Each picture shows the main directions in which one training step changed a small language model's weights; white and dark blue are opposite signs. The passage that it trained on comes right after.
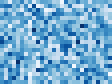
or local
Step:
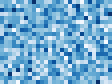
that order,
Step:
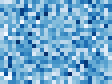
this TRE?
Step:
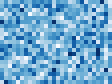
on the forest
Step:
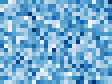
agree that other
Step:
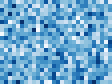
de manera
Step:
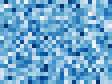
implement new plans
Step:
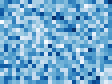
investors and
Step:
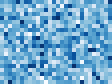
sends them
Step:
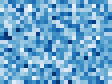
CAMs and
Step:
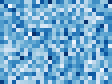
of conflict
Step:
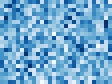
two fields
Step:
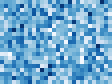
is not an
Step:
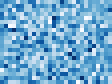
Für die
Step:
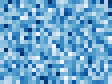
no longer
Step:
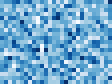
sendo o
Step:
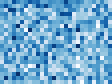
the creation of
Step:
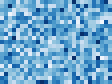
0$ for some
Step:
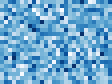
sia, in
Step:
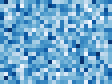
words in different
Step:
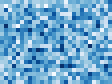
the design process of
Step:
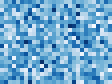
significance //
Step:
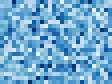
can be identified
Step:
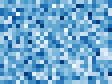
that what we
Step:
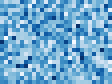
de que se
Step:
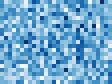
results in creating
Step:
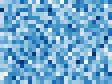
are alien
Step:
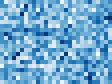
the overall
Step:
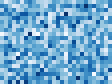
of the image
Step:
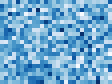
planlar ve
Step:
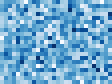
The second
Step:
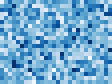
mas soube
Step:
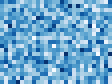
the reliability
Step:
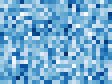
of experts in
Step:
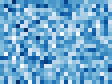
the publication of
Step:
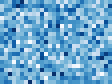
which changes
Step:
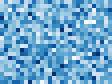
For this to
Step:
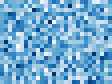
examinó la
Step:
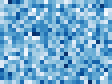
of May
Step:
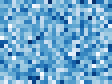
2 Joint
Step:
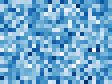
a crucial
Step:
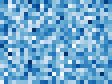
national and
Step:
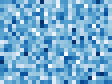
reported to
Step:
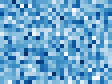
of financial
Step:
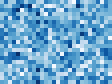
it as a
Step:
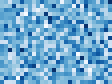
que este
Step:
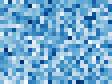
No generative
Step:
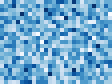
was to compare
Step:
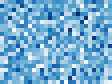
han presentado
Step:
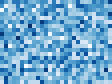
Uzbek language.
